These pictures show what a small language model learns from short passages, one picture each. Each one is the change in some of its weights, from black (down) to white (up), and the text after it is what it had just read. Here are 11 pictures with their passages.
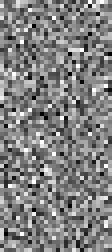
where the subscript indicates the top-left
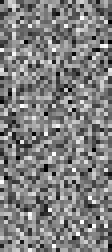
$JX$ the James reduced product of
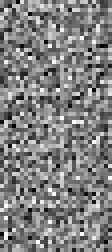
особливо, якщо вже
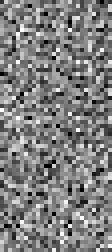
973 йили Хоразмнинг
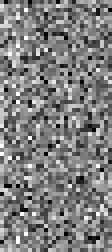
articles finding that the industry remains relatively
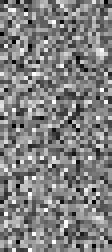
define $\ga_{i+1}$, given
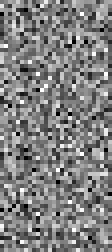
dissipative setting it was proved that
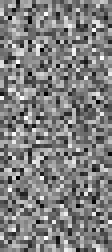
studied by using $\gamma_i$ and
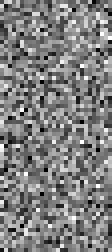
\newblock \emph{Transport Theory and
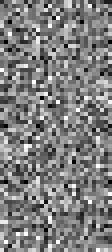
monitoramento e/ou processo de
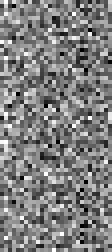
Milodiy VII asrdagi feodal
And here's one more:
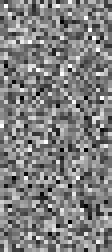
is a directed path from~\(x\)
